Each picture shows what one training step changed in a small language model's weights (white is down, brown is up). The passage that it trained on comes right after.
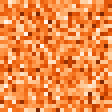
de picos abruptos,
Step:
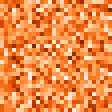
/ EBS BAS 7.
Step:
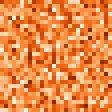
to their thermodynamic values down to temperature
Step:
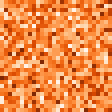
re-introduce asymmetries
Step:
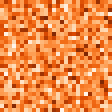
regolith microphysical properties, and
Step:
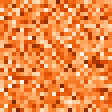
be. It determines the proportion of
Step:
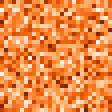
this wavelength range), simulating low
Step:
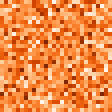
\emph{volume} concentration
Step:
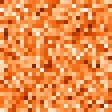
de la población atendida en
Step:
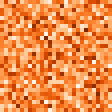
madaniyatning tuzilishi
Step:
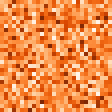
of cryoconservation orchid
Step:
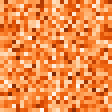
processes and from double dissociation to
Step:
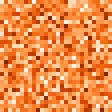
y tipificación de direcciones,
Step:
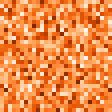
(Mentzer, et al.,
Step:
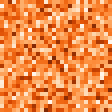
of this paper is to explore an alternative
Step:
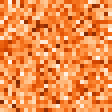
Nigerian capital market where
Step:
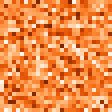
tilshunosligidan kirib
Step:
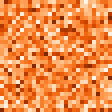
esta unidad ideal es la
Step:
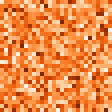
organisations and civil society
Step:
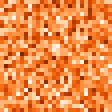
is the time-averaged sky
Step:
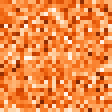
the Republic of Moldova,
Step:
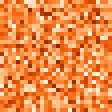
Женские образы в
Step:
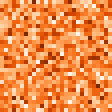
image learning for high-resolution images, such
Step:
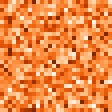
Progestagênio e
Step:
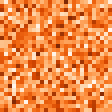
OF SCIENCE IN
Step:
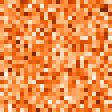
difficulty understanding the material without media availability
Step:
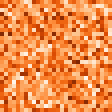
requirements for such analyses remains,
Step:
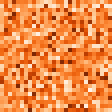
asesores/as y jurados.
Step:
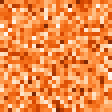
por atrair e fidelizar
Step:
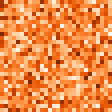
Moderate 2. Hidden
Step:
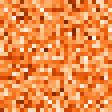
el enorme potencial del arte
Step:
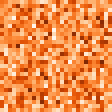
future child health. Acceptance and
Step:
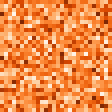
particle –wa is suffixed to the
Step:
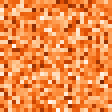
by y , and θ is the
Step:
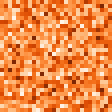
their sources are not exactly known, it
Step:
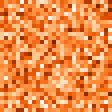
use-case where the PA collects
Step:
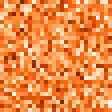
constituents of GBFSS include
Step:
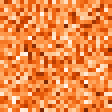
not about supported volunteering
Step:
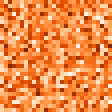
solution. \section{Summary and
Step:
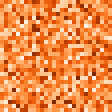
yangi bosqichga olib
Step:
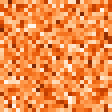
engineer” bij de United
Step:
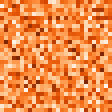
created in pair-wise and
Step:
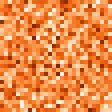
overall propulsion integration, setting the
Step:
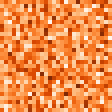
speeds) formed in the hot
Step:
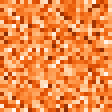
vários elementos de outras
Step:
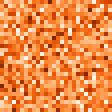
blood cell fragmentation in the
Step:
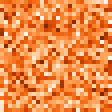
Kanim developed the visually compelling
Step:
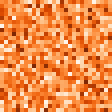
a scheme in which the information is
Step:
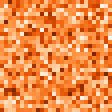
changes that will suffer the organization using
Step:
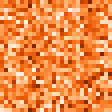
with growing signal bandwidth, operating
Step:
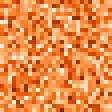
due to the high 544 percentage of
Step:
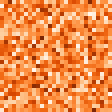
an alternative system that is financially
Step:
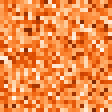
Project (KRP) area to find
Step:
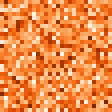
PhD degree. Her research interests
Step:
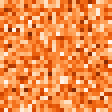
shohhona saroylar,
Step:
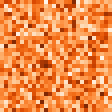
*there is always a far more
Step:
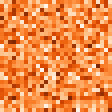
Table 4 gives results for constituency
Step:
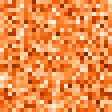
and to implement a user study for a
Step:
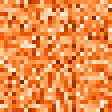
remainder of the paper is organized as
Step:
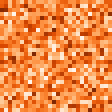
structured pruning and revival algorithm
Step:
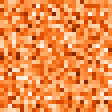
$Cs^+$ layer and two water
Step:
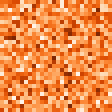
tumor, there are area of large
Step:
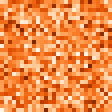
and with the prefactors for one-
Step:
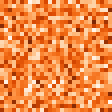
ON FLAX FIBER
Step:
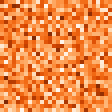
in electrical engineering from Shahid
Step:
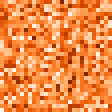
depending on the state of the link
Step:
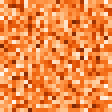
of the fifth and the seventh
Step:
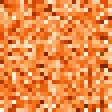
than the mean and standard deviation
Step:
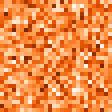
(c) a prescription map for a
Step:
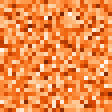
van de vraag naar en
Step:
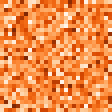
synonymy was established by
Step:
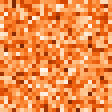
Silicon solar cells have been around
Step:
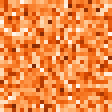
delay the heat transfer.
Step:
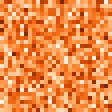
the operation theater (OT),
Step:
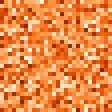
wyniki zostały
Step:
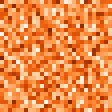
Mihajlo Marković
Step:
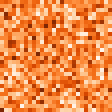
active star formation. The stellar
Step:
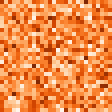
olarak, queerliğin
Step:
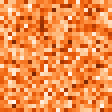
and customs. It is what allows
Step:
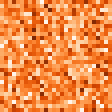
with time in such a configuration. However,
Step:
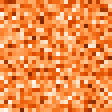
via the one-loop level.
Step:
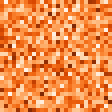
developed within the project can be tested in a
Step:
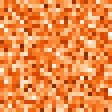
shift in the anisotropy constant:
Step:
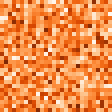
появление новых
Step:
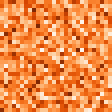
which multiple large language models act
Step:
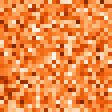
J. Shi, J. Lee,
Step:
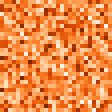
the Covid – 19 Pandemic
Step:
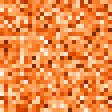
to the background. Such bursts
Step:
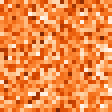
\begin{eqnarray} \label{9}
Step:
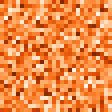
LV grid digitization
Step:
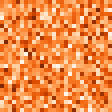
those in the scale; however, listed
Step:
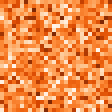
the customer's expectations are less than
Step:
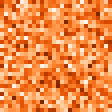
Gram-negative rods are the
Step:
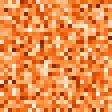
of G$n$Y5 and
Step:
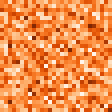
identical particles, inversion through the
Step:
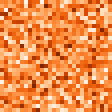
işlevini ortaya
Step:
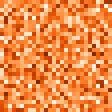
prime candidate for applying
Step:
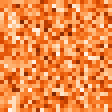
əks olmuş, onun
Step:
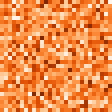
attempt was made to achieve a
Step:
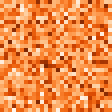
software to produce a complete translation of
